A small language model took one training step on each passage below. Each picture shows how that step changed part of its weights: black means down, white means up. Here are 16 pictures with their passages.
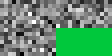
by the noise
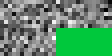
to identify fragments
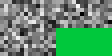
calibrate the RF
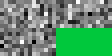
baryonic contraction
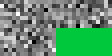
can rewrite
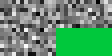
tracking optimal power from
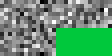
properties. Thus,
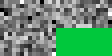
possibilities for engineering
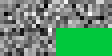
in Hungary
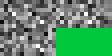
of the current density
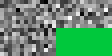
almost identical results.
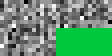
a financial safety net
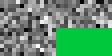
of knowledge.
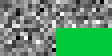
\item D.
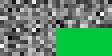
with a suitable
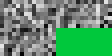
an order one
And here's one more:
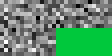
spectrum based on the
